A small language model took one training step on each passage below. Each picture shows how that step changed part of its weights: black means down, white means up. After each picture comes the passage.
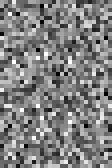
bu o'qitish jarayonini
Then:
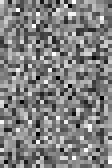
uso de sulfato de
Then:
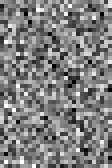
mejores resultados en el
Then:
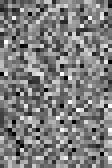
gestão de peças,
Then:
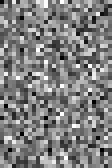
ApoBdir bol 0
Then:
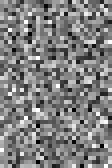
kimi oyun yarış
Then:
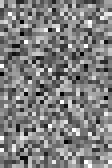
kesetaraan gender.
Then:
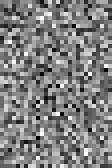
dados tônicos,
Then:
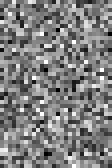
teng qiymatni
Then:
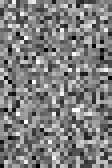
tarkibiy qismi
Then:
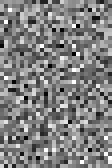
H., & Xasanovna,
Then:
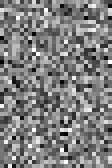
91 foizi raqs
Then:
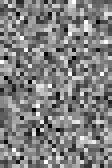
для спостережень
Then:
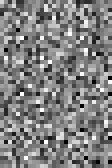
за предоставленное
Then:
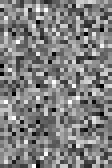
use of game
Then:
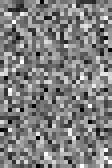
the representatives of the
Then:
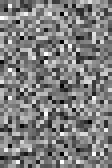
və Vətəni
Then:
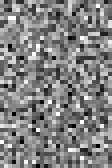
keng tarqalgan.
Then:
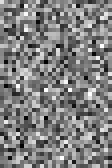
При этом порядок
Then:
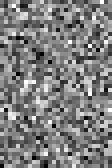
face dissimulada
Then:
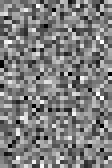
in der Umsetzung der
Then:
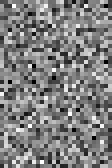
fragmentos de su
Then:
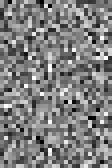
que operam com sistema operacional
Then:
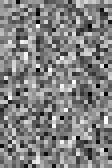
hisoblanadi. Maktabgacha
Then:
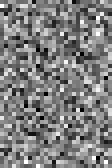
aktif dalam kegiatan
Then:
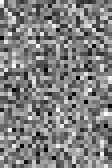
urug'lar soni,
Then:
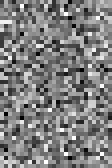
Chemotherapy and
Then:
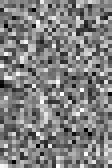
дозволяє педагогу
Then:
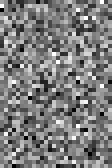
francese. 3 La
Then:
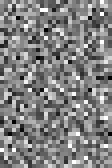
donc par rapport à
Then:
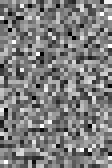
suvda yomon
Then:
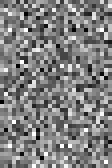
hindi hadlang ang
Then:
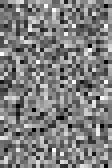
AIR PROTECTION
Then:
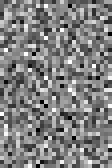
rapport [WHO
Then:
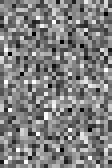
être axée
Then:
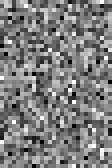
e de manejo. Os
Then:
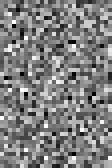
the low activity in
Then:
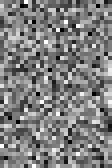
Bilgisi adıyla
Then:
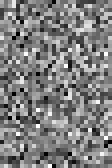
dan noodig is om
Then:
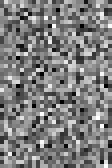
concretos nas idades
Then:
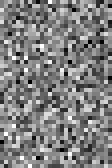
su presencia creciente en
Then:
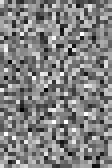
стабильности данного
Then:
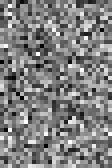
of minimally processed
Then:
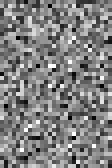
analisar o impacto
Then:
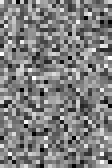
izini qoldirgan.
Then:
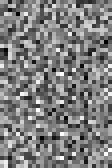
в українських
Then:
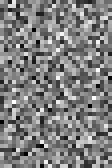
эмас, балки
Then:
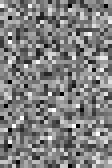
organization of educational processes
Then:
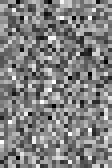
ini yaitu Dusun
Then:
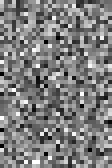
обучения прямо
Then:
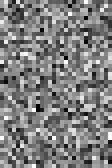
decretada como verdadeira
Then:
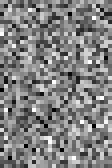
foydali bo'lgan yana
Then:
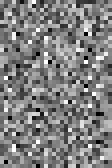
mijloacele de
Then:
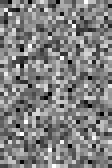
la nube, del
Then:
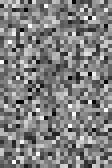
dan memori tidak diberikan
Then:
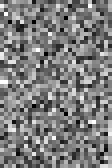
шията. С
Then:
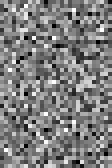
için elzemdir.
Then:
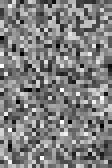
orqali olib o‘tishda
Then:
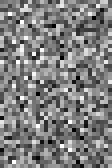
tabung reaksi
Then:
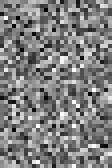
Xalfa Sobir
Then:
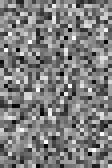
при Президенте
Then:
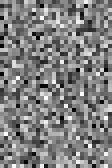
bank mijozlari
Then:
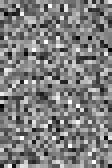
fertilización. La
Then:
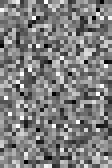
awareness and
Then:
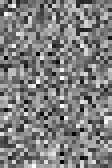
залученим /
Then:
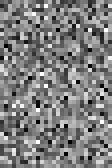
Python tilida
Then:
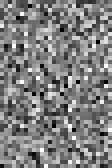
bog‘liq. Agar davlat
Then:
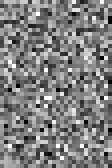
da malária, a
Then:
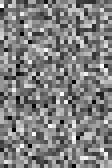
faoliyat yo'nalishlari
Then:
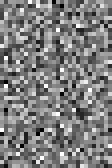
SELECCIÓN Y
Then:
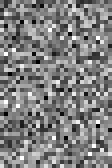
de *Azorín*
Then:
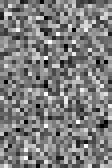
we retained the
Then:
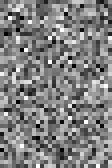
13 de Setembro de
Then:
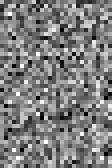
veces que sea
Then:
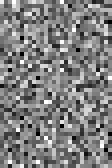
uzoq yillar olib
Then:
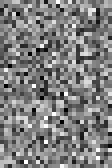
31 октября
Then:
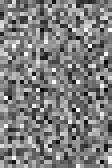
mumkin. Ushbu yondashuv yangi
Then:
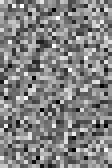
республики еще в
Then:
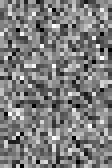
valor del marketing de
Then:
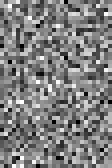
el estudio, Tabla
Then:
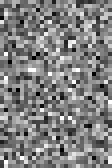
RM) e posibil
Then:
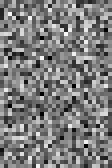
para identificar as necessidades
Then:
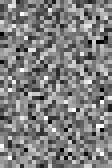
ko'ra, muhitning
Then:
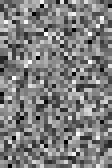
spectrum analysis of
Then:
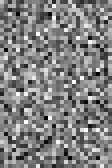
не только формирование
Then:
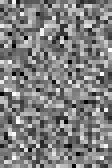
қилиб тупроқнинг
